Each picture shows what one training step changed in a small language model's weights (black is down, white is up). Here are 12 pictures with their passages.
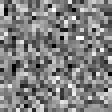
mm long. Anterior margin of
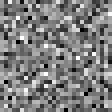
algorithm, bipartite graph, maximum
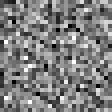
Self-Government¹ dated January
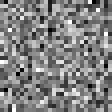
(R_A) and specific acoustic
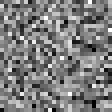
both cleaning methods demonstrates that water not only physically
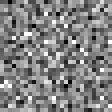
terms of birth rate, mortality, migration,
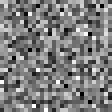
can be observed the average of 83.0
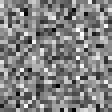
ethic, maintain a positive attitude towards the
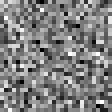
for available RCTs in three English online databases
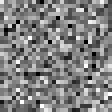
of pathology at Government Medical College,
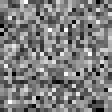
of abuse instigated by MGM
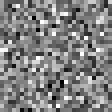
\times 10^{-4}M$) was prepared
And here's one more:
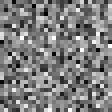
Test Group QUAD DD equivalent RESULTS
